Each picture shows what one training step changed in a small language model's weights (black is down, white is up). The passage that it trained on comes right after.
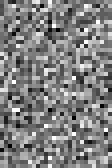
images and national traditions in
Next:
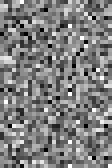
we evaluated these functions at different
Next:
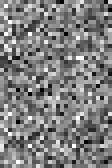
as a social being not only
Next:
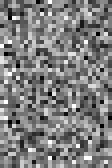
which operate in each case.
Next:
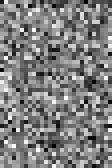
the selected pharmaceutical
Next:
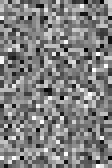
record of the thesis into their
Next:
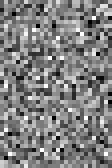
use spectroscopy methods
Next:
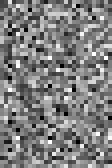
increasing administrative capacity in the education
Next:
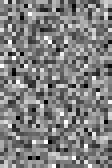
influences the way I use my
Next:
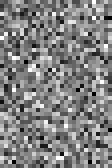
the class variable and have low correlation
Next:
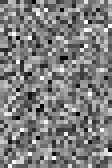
Effects on Food
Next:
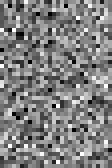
Machine Learning
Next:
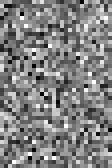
the health education on cord care
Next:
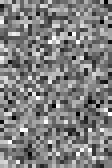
C3) and a Final
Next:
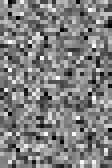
boardrooms that were
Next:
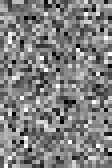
Vitamin K,
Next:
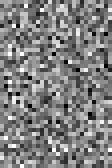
Status (KPS) is
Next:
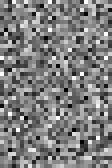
with milk consumption. The
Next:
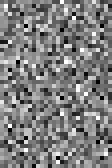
are lacking in other methodologies
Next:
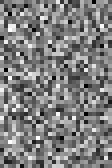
a sign of a serious
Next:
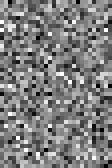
respiratory signs, with
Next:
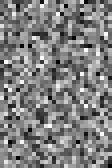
d*, rastergrams.
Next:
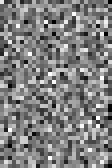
or international brands and their
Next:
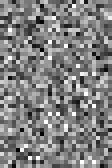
means that the limiting pv
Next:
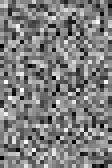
presentazioni in power
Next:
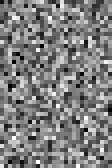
skills during hands-on
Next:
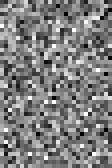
treated on dimer
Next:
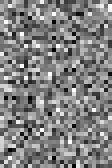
^a Diastolic
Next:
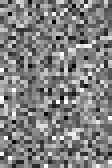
understanding between states. Its global
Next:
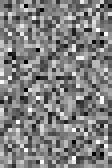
extremely costly or even
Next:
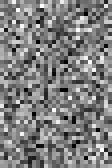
Of course, there are no
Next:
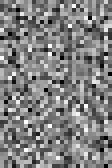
of concrete, and that the
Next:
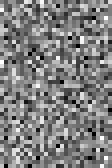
to a number of features of
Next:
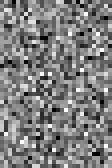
both plain and sateen
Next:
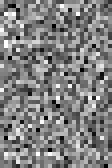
industry, which is one of the
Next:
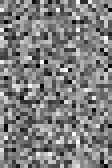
cultivation, while relative
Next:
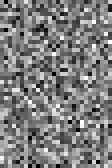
to achieve the best result and to
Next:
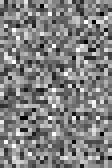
intensified by all health
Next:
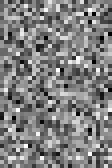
should be skilled in
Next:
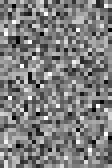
carcinoma according to
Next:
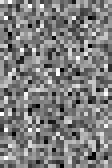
may cause to not find any
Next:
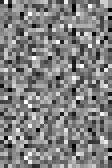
library resources and online use of
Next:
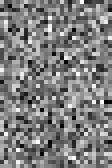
noted low efficacy and poor
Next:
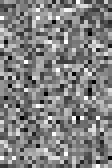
the plant species used by the
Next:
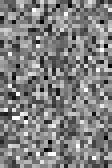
Union policies, but we
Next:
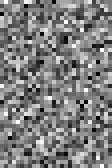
velocity discontinuity
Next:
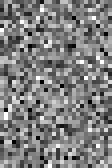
summary of the MST
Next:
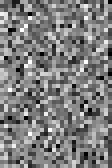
ANNs and case-based
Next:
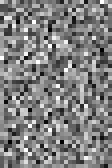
of science, ideas about comparative
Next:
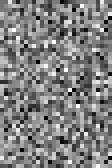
of the human body to the total
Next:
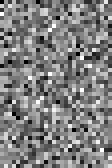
Mean Pretest and
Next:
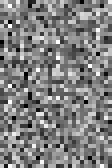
Harbin Institute of
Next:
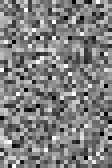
Friendly 23
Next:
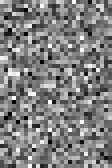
every 15 - 25 years.
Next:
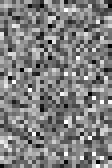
substances was found in the
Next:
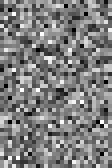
mask. Table 5:
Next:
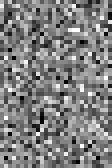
pollution from the copper
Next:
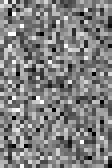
optimal distribution of nodes and the
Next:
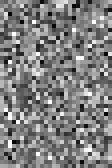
*J Infect*.
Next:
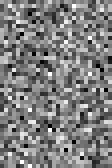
in traditional branches.
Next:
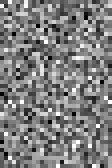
examinée par des
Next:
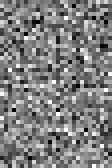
numerous English borrowings
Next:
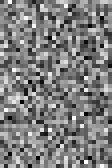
analysis of contents and a case
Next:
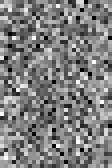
#popscope is
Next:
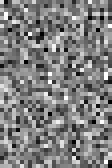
the ascending dataset, and
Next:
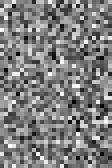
expression to the canonical
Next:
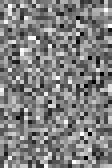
room a bit. I
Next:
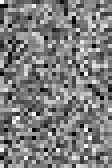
in particular to assess causal relationships
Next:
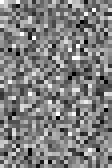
Electrical Energy. He can
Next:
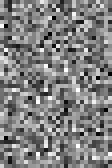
the significance of the behavior, observed
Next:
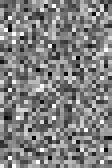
schools Number of schools: 3
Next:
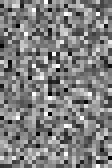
side effects¹. From the literature
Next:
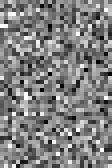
Put differently, job performance
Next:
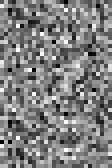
information available in order to specify
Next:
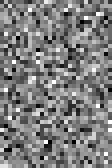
indicated that they had participated in
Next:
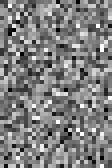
estimated population of 160 million
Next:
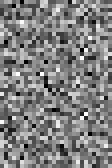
well-being and retention of
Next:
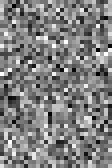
language makes it possible to develop the
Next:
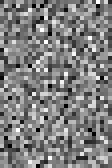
structure and mobility of labour
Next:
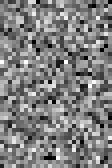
in the automated system. It
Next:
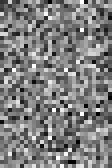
them understand their social and political stand
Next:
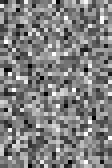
(IT) infrastructures among
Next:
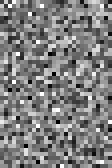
performance in present day organisation and
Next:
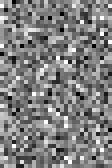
the measurement instrument has a high
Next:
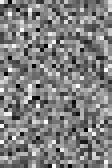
Faculty - The
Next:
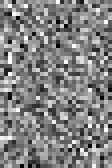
inclined in order to
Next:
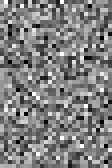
hosted and served by
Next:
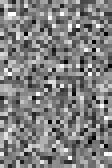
\neq 2$, we get
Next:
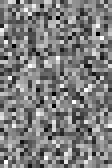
chewable tablets aim to
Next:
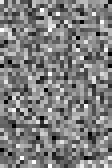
of Agrochemistry and
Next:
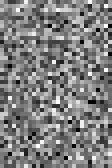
to certain 52% the soil
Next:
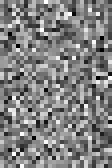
of applications. With the growth of
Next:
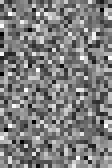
Astley, S et
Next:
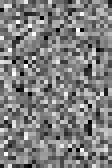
IP were more likely to
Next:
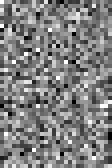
service support Between Groups
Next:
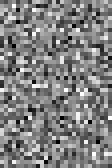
differences are due mainly to slight
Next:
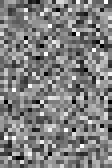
constipation. Data collection
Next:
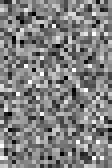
accounting practice has positive significant effect
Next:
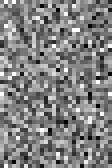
trained decoder, the
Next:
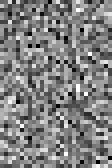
dimensions is influenced by the
